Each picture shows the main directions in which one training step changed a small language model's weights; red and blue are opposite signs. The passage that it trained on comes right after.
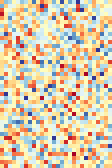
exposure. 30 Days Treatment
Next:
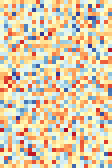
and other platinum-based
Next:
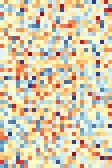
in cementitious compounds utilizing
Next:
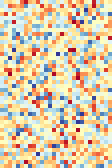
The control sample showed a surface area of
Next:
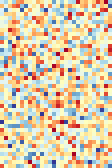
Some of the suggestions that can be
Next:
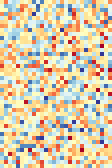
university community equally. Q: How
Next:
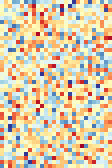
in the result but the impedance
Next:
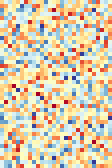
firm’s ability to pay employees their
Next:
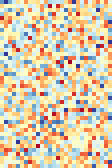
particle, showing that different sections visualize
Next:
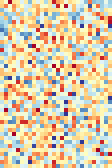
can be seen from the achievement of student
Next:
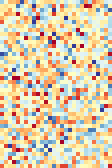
estimation of large circuits under specific
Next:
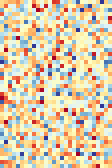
to get involved and learn according to their
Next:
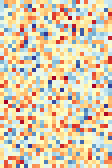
type: Artefact Subject -
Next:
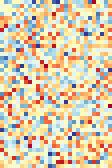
estimated that nearly 80% visits to
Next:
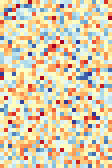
various qualitative requirements of IoT tasks. The
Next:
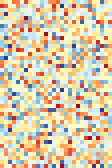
resulting in a significant decline in consumption.
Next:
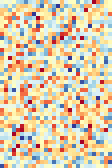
significant differences between lyophilized
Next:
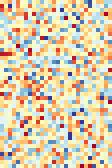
Mengel, Mark B.;
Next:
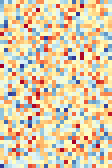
Labour Party (LP),
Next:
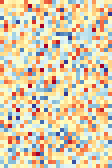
concepts are not the same. Morality
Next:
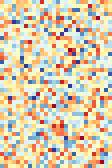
of transaction in the dominant industry,
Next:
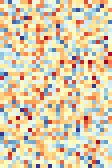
explaining for 80.4% of
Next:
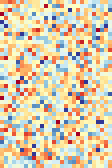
goods to the public and thus to
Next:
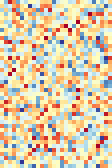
the MSSQ was 0.95
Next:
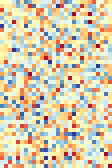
of more food at the family levels,
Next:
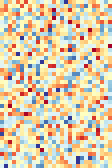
faulted test articles were
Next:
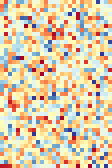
Kardashenko and
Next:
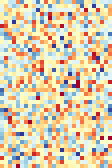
The presence of these phytochemicals
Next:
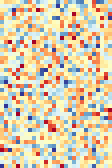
structural vibrations that have negative impacts
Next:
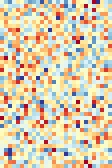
refer either to one specific date, a
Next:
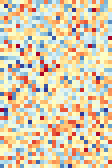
too busy to meet the constraint
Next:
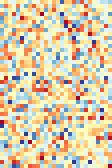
among women in Kano State and across
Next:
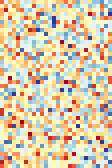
works. In Section 2, authors present
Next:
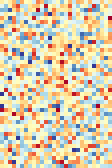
The elements of \mathbf{E}
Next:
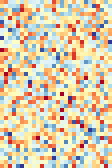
fairly and equally. However,
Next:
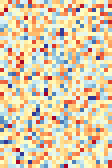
citizens attach more importance to teacher's
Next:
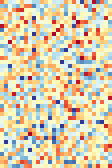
aims to accelerate the adoption of best
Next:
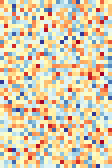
it is observed the presence of
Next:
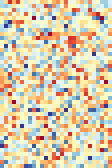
is the same where functional groups now play
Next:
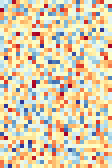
Brexit grew from cultural
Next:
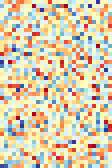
vector of Dengue fever is
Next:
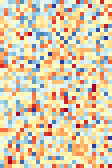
study because these are written in English with
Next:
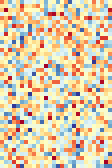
they were embedded in a portion of
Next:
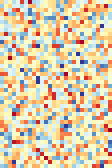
entities and people into specific epochs
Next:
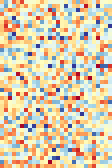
potential of banknotes and coins
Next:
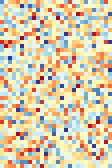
compounds are known to active against
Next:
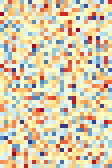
the ratio of 30:70 was
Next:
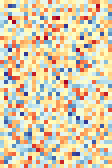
and prolonged isolation period
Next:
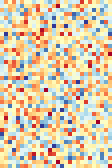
not generally so because great number of people
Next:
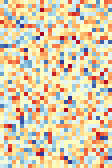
mechanical and industrial engineering sciences.
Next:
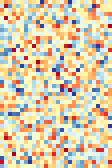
(TDS) is the name given
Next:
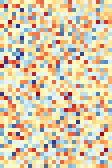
Customer Loyalty with
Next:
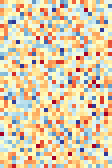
role of teaching assistants in promoting
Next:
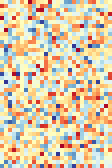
and garment designs. Moreover,
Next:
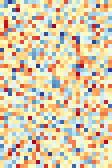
will do a comparative study of other methods
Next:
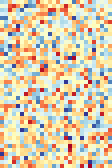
deviation, whereas the categorical variables were
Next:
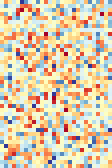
anticancer activities [1]. Considering
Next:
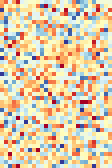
examined and considered as a basis for
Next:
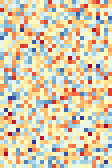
the expression of related instinctive
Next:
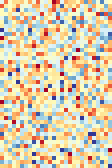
with the improved integration of renewable energy resources
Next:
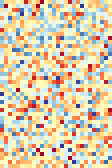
during dry season people adapted some strategies
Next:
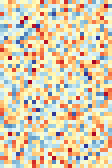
7.34 Table 6 shows that there
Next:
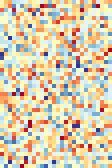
(Data 5) Extrovert
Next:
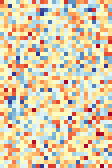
are used in ABS system. In
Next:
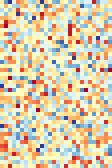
the natural extension that is possible to
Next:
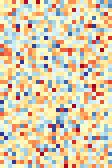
a wider range of frequencies at which
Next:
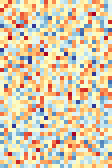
in tomb/burial:
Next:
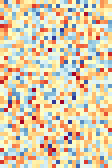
Clinical Document Architecture
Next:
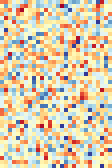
products across some national borders.
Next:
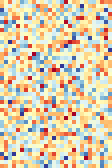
in Ouagadougou
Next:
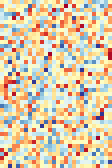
test and result are presented in the table
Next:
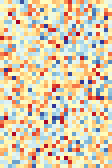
the present research, once finished with
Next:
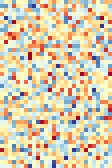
acid present. The values of this parameter
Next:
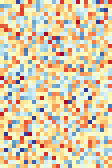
facilitate India to develop maritime technology and
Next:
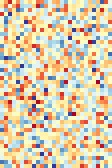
planned to identify the special features of regulatory
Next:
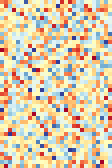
UN Speeches Figures of
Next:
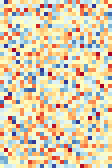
normal processing of the packet as done
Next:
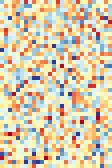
80% ethanol the yield of
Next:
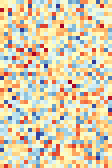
Tourism Studies*], 11.
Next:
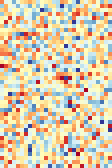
(C) The score marks produced
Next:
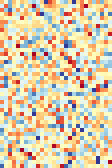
(2018). Ethnomedicinal
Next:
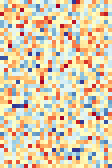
volatility of GBV also differ from
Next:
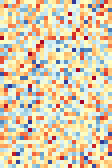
looking forward to receiving your papers
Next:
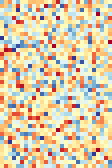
that these automated tools will take the
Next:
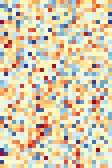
tellers – mostly orally -
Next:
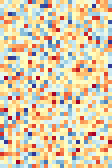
in the tensile test was small
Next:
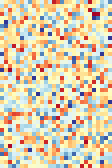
in Finland; therefore,
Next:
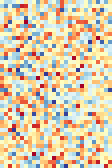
technical support to optimize the benefits of
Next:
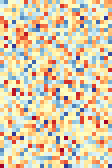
case of legal dispute between individual
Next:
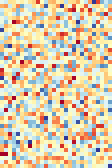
pathways for renewable energy supply,
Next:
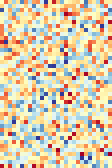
positive effects. Done sensitively,
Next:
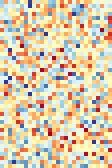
by 5 elements, each 5 μm
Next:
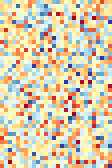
0.13mm, respectively, from
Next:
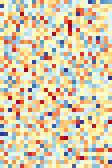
the managing authorities of public and private secondary
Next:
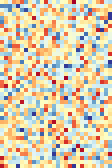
collect to symbolise the beginning of
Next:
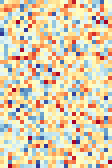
brought about transformative changes in consumer
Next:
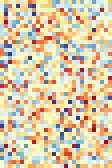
modified Miller encoding with
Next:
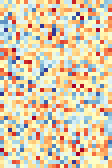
curve and rolling curve with constant
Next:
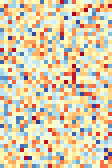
5; Y=NO in
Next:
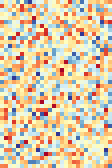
the final version is ready:
